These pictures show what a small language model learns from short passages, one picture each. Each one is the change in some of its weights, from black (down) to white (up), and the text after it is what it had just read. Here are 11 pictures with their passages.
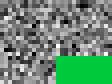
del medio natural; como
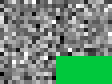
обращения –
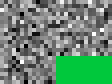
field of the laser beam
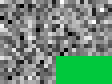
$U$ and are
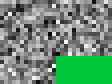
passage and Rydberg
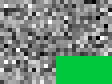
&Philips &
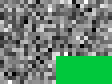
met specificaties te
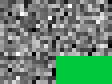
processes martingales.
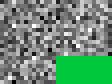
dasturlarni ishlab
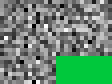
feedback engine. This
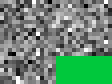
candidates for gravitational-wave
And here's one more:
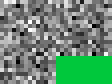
blacklist and do not consider
